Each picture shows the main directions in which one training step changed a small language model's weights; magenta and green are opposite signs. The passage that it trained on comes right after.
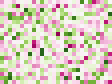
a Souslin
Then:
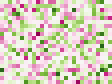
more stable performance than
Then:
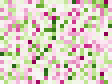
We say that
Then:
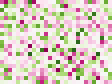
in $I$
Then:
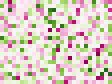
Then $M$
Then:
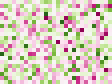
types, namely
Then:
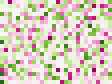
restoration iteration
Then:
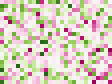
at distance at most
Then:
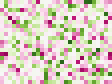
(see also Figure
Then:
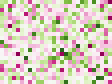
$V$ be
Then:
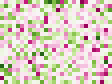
yet to estimate
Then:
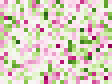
that (see
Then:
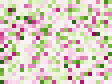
symplectic, allowing
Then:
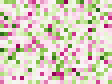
large $\sigma$.
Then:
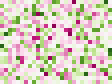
{\bf Proof of
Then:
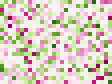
$E$ and
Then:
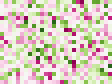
In this work,
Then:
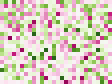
the class of commutative
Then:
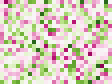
consider random functions
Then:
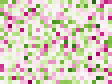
$U$ of
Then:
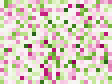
Lectures on the
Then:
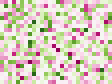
the bottom bundle is
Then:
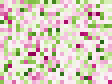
curvature. \item
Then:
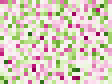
of dimension $\leq
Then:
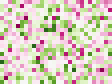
If this ordering will
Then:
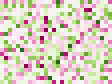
we can find a
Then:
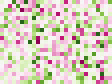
free group and associated
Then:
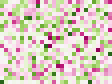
\times S))$
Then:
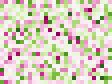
we provide decimal
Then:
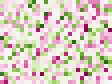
conservative variables and
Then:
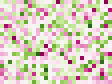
for simplicity that both
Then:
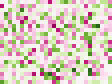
the algorithms work will
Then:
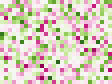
stress at a
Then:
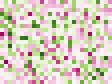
generalized backward shift
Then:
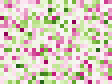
By the previous
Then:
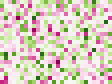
is a normal
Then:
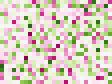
Y$ such that
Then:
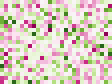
systems and to define
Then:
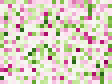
leads to the
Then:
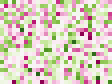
the upwind
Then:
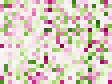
first year. The
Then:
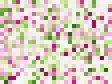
graphs.} Let
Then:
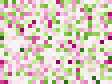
the degenerate
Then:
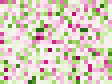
of the form
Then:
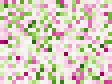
the map constructed in
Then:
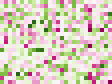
the nonlinear model.
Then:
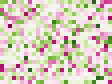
$W$ of
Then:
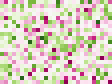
we may assume
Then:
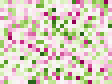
We omit the
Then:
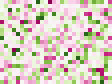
itself move west
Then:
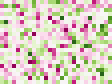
invertible matrices locally varying
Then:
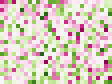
from which the result
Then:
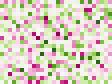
we introduce these functionals
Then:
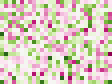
the solid boundary
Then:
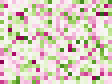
falling into
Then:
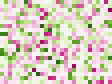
for $\mathcal
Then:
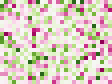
pullback by
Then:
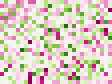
definition of multiplication on
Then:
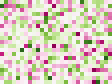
respectively. Moreover by
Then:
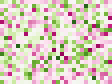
any C.
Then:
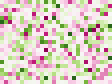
estimation technique. The
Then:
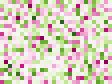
is complete for all
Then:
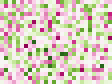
the six expressions
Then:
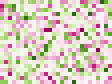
choose them so that
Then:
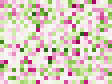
d$ et
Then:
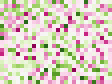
can be written as
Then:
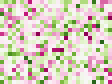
$A$ se
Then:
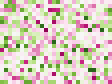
independent. Let
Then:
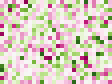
half-wedge defined
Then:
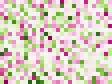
as follows:
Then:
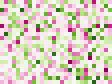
and (ii)
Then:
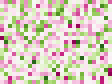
of Science and
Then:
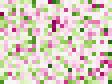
both multiplying any
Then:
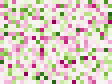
a positive integer
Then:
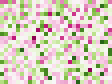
of the Theorem}
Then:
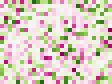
component $S$
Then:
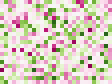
Let $L =
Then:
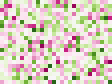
trivial character in certain
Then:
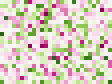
based on classical
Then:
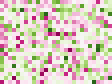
from direct computation with
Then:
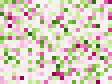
$S$. When
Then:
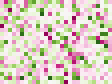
functor of points
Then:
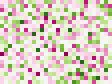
examine whether it
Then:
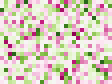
survey of
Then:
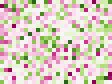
prime dividing
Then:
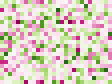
answer consisted in
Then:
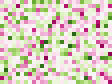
many as needed.
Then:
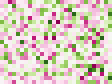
those computed by the
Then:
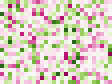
dimension $1$,
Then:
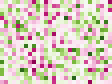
stream. The
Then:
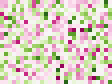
that (i)
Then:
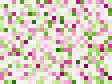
the analyticity properties
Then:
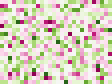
\omega\ :
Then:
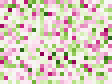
defined on a probability
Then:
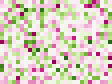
a von Neumann algebra
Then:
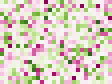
line. Thus,
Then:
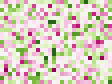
right hand side.
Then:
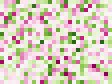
polynomial sequence of
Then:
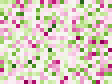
rather than by the
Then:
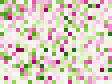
fundamental class of a
